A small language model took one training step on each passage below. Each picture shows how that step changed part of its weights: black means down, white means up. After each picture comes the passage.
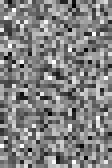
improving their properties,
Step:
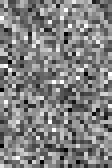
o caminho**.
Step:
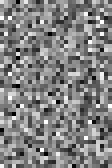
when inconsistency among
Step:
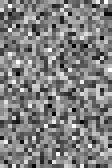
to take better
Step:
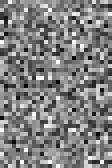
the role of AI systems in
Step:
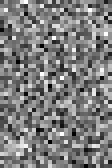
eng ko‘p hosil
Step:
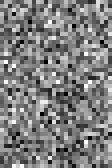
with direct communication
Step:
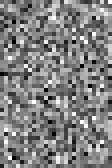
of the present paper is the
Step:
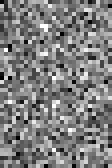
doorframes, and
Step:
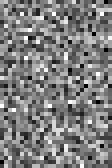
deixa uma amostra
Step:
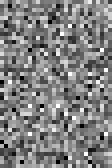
on the site, but this has
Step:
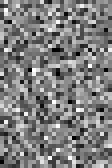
scintillation intensity
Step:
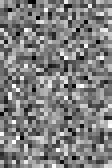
wheat flour 40%
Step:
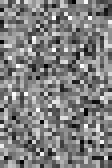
by different names of
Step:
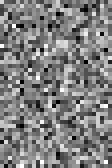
would not receive too
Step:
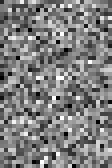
coletânea de
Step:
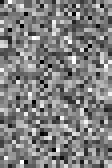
staff and nursing
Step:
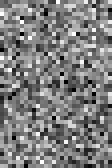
yu hai kay
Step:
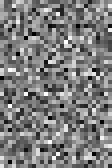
Pt₅Gd and
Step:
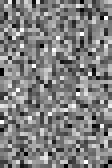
uchun BKT
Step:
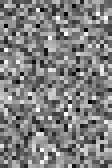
la science fondamentale
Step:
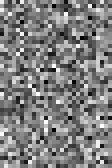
work also performed well in the
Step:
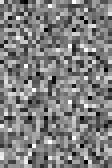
Cr 2p spectra
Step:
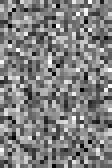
Center for Theoretical
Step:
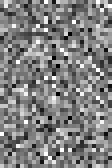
refrigerant materials is
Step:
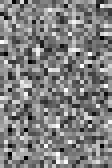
rejection methods.
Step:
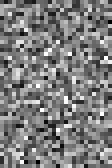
for future space use are
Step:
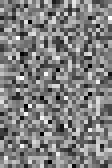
to one for each row.}
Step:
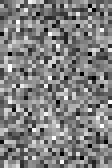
We anticipate that in the
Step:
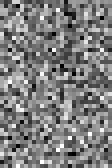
a formação inicial
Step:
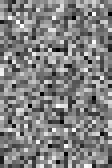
in good seeing conditions.
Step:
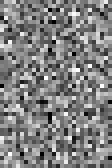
The present study aims to
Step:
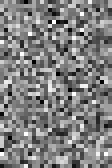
undeformed CFT,
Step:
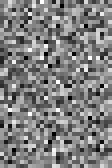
on the structure of an
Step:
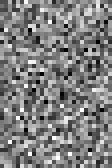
studies: An introduction*
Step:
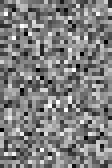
in opposition to one
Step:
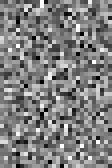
was further modulated to
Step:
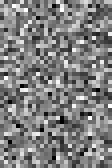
late imperial houses
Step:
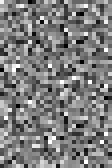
approach. The binning approach
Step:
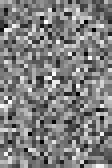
in the Appendix
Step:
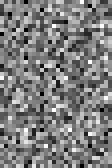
currencies, either
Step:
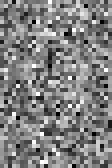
podatkov pod
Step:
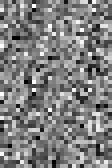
Countries ₹
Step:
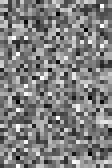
para minimizar o
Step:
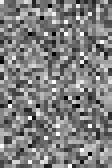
even (odd)
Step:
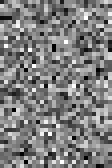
educated diabetic
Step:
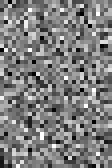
falsafiy qarashlari
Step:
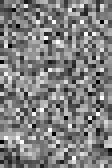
etilgan 2 QQS
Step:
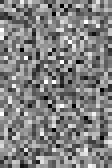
qayta ko‘rib
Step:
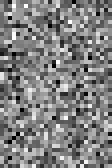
the $\omega_2$- and
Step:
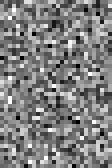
Ranglar ustida
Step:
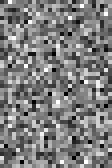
data, while the source singing
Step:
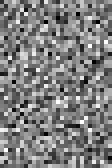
indicated in Table 6, similar
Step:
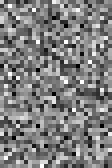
and programming models are
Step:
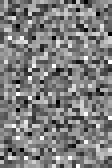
integrity approach splits the
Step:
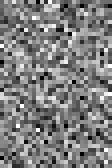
del sistema que son
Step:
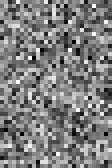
I describe two primary
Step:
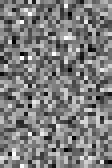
statistics based of the
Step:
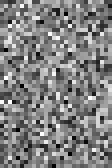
cu brand este
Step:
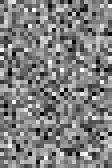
Sustainable Food
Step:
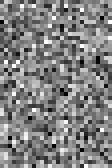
Jacobian through multiplication
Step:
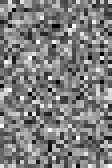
Theoretical Framework
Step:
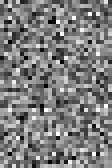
is no evidence for any
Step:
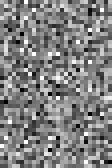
to the total number of cores and
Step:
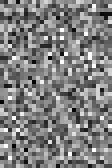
show that these two kinds of
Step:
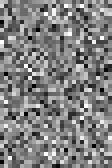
(LFs), the overall
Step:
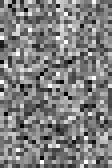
democratic state where
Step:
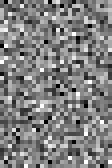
jarayon nafaqat
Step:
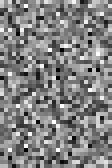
adverse events following
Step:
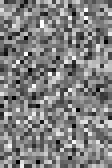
in the Si 2p region in
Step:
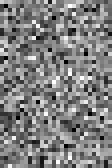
value to the legumes'
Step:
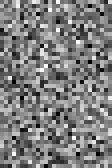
estimated as:
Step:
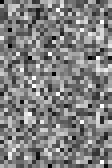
Гадаю, не
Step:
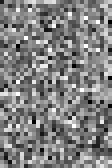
- Help with finding
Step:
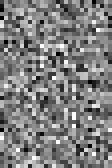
positive real root of the
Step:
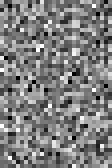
CHC. It is
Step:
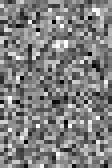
simulation used here include a
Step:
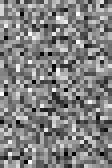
provided case study for the
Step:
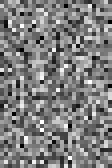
cos obxectivos
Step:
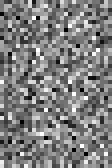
range. Circular
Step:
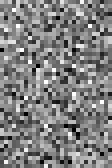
a few fainter
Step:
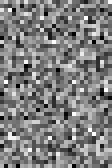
eq}} \right)
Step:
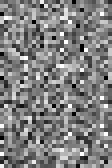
notes. *Annales
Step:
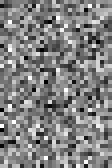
experimental errors). In
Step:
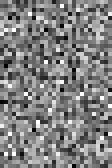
of the cultivator's
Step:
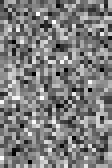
and developing countries,
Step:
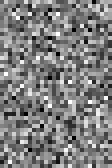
the first phase, to employ
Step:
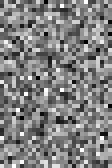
It was established that
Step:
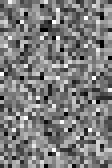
practical cloaking
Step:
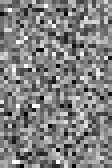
air pollution: state of
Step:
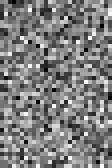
a wide variation in the
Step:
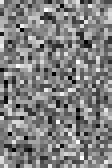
Introduction Sickle
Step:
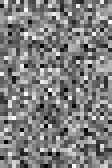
demonstrate that our method
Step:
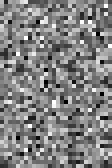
methodology, questions,
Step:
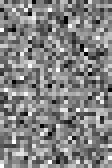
this reference. At the
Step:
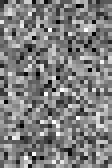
many events are considered,
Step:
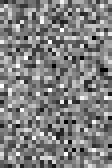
terkemuka dunia
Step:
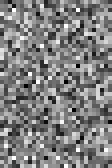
removing initial
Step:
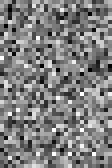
in Italy, France
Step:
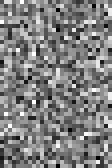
moments, and it was
